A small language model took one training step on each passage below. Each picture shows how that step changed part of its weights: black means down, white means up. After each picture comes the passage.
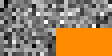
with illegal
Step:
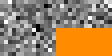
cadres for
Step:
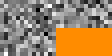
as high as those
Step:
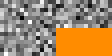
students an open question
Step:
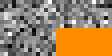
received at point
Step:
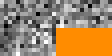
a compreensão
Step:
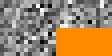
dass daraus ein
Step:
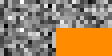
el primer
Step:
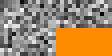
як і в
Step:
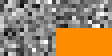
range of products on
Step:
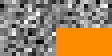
The study employed
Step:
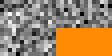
підходи до
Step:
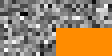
with greater
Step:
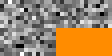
time, the
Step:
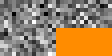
cent, and it
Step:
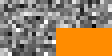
la educación en
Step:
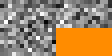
our people. And
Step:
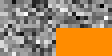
agravamento de
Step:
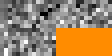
There were 776
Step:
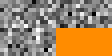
da narrativa
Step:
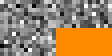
de que la
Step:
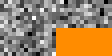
time t . The
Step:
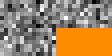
adviser for
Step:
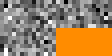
devices through a
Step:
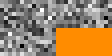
allocate this
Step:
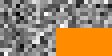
В данной
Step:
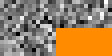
éxito las
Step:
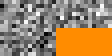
The possibility and
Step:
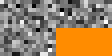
de las comunidades
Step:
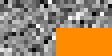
of AIDS
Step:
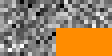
described above.
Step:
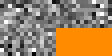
from collecting
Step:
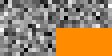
of portion
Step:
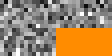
of political
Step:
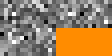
cellulose and
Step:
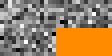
the accuracy
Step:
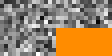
fraction of those
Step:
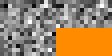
well during the first
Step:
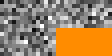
revisão de
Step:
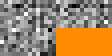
– Institute
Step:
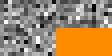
with values between 0
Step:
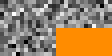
of stylistic
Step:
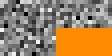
uni butun
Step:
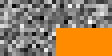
and hospital
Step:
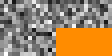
Further definitions
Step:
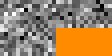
energy sector as
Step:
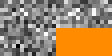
even prohibited
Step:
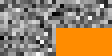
attention in
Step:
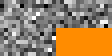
These results indicate
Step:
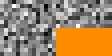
the EU
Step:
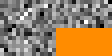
larger than
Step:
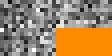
a useful
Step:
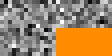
of women.
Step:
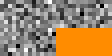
del tema y
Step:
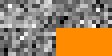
how participants will have
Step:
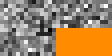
dit scenario
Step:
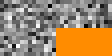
von zwei
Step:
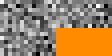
de la digitalisation
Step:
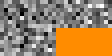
most glaring
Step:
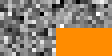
observes, this
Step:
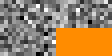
V y el
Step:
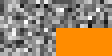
It is important to
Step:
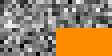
є основою
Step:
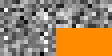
also assess outcomes
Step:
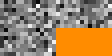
sino más
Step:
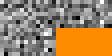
sustainable development
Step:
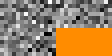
management and policy
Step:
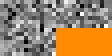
chance de
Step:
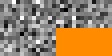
Compound 6
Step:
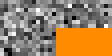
um processo de
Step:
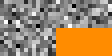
par to that of
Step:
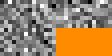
allem, was
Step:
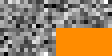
radicalism and
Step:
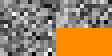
Ware recorded
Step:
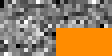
Through this
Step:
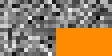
and OWA
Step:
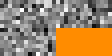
high quality of
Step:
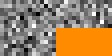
enjoy the
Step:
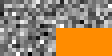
definite time
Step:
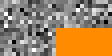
Auto V,
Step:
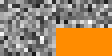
in a critical
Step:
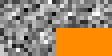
that shear
